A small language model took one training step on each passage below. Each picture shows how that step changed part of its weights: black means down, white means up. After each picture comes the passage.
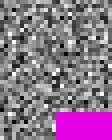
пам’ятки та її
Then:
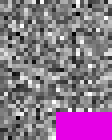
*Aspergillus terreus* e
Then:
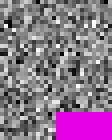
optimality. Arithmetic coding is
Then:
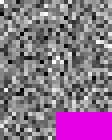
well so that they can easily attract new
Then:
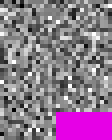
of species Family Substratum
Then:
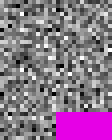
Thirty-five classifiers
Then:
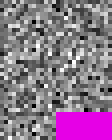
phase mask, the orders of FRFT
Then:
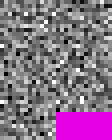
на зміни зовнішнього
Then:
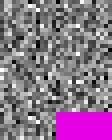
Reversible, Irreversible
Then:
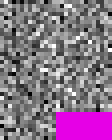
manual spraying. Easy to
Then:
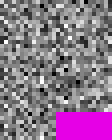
of the most widely used spices.
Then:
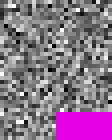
capacity and objectivity of the audit
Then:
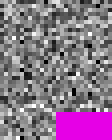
non-trivial f_G , making the
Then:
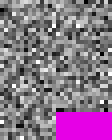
of "A Thousand and One Nights".
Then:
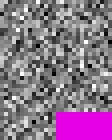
qonuniyatlarini bilishlari asosida
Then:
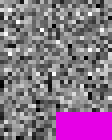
conclude that the importance of academic reading
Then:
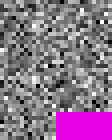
simulations accompagnent ceux qui ne
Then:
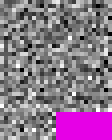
symmetric gold electrodes spaced
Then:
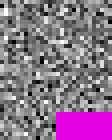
innovatsion boshqaruv kompetentligini
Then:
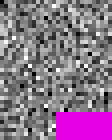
manager or supervisor is absent. It
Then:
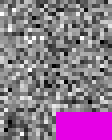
not prevent it. Different examinations
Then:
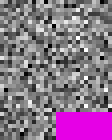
bo'lgan qiziqishlarini rivojlanishiga
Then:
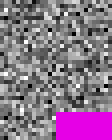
"Qutadg'u bilig"
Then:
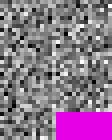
ширины запрещенной
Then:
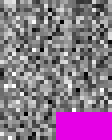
me consagraré al mejor oficio.
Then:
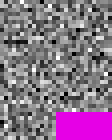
This augmentation facilitates the capture
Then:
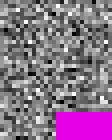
ketentuan perundang-undangan
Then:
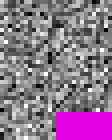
muammoli taqdim qilishdir.
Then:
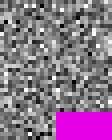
de una importante infraestructura tanto en la
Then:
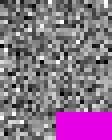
que dão pouca profundidade teórica
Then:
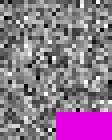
impact season extended from early
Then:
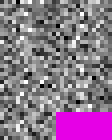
останнім часом посилюються
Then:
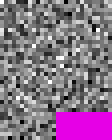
set of similar template images. After all
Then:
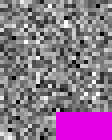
filler content was 0.5 wt%.
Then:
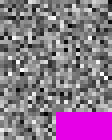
legendas e descrições, para facilitar
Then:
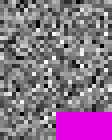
is observed that students generally explore information related to better
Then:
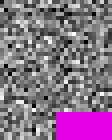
va xalqaro raqamli integratsiya
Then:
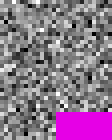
principalmente na infância, por meio da
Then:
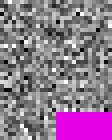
- 4 Жойда беш карра
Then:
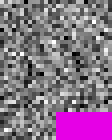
of the priors was evaluated using WAIC
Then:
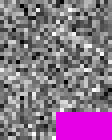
intensity low emission combustor for achieving
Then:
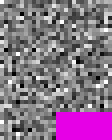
biofilmes. Ainda que o
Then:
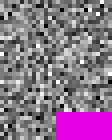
their views. However, this may lead to
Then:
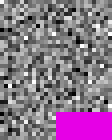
Minority Shareholder has not been described
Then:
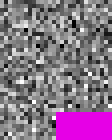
Letícia Gonçalves
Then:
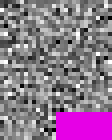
road number and stationing. Road
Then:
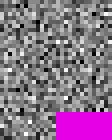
very important because they support social innovation and development in
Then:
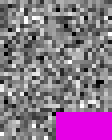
Paddy straw. It is inferred
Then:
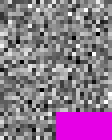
floating-point format. Therefore,
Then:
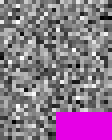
at different extraction times (10, 20,
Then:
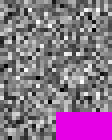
state view, i.e. break the
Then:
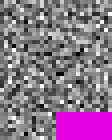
на вновь создаваемую
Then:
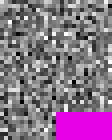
Un **Universo de Discurso**
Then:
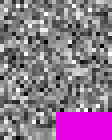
Particularly treatment with metformin requires
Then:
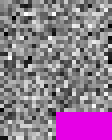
аниқлай олади [2].
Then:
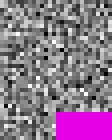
are shown below, with the parameter b
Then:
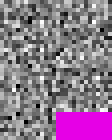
synthesize information across multiple interlinked
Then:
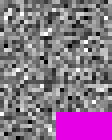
pour les services d'assistance
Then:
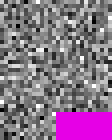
in uncontrolled Diabetic patients.
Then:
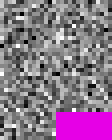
o`zaro aloqalar shakli.
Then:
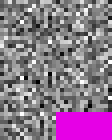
va nazorat qilish darajasi,
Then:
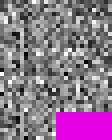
secondary liver toxicity and partial
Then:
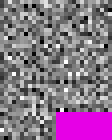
передачи неявного знания
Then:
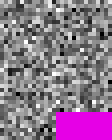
señales muestra, y todos á una
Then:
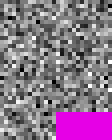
informen sobre el particular. Citaremos algunas
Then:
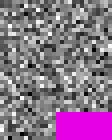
examine Uzbek economic terminology alongside
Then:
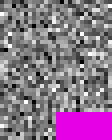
= Open Researcher și Contributor
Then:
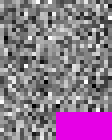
countries require a 2/3 and sometimes even a
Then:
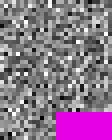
aloqa vaqtining qisqarishi
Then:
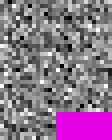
России в среднем
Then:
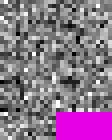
*La Nación. Información general*.
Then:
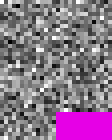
Akhirnya, signifikansi
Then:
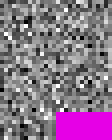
Перший розгорнутий
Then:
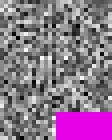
or she can willingly participate. Painters
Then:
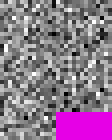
chloride was added into 5 ml of
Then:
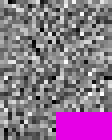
wurden auch in LT C₁ belegt
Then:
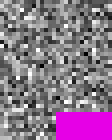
glutaric and adipic acids as
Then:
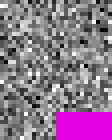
of the smart grid highly depends upon
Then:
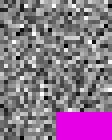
by western blotting. C:
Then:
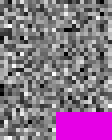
jiddiy tayyorgarlik
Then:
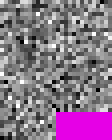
yumib bo'lmaydi.
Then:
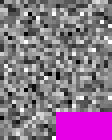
«которая и привела к
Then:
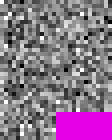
отражает их опосредованное
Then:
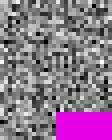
with traditional uses such as agriculture
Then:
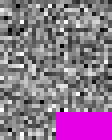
in the spiritual and moral development of a
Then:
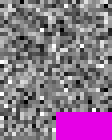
the deepening of Sino-Russian
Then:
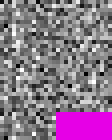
₂ Cl ₂ White
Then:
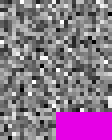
het doel van de probleemhebber en
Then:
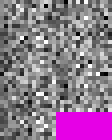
at 30° and 40°. In each case a
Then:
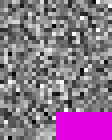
relaxation durations shorter than the measurement
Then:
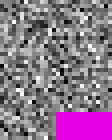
and energy depletion. The equation system for
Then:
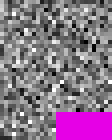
available from the authors upon reasonable
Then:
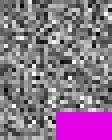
que mudanças induzem a
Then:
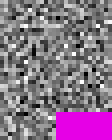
экономического развития региона
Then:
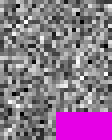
20 mg/L of AY dye level,
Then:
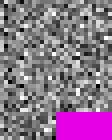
фаолиятини назорат
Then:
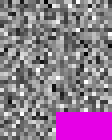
continuum assumption and the no slip
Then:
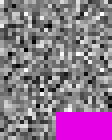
45-60 days and temperature was recorded
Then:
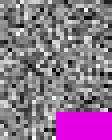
soil N_2O emissions between
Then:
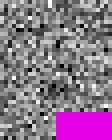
that goes beyond the scope of this
